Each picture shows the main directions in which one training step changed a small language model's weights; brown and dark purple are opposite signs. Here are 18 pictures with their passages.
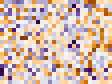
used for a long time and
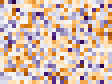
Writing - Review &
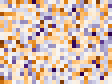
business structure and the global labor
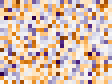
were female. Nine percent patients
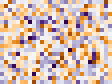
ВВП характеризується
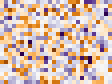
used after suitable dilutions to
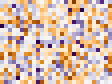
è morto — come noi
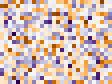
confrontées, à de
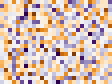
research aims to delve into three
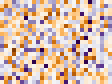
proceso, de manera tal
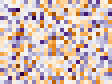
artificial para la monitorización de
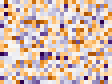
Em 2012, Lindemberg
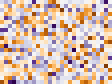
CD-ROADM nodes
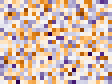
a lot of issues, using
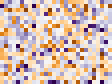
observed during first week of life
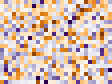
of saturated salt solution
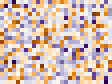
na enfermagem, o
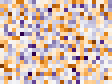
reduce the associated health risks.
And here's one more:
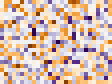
Test (Outer Model) is
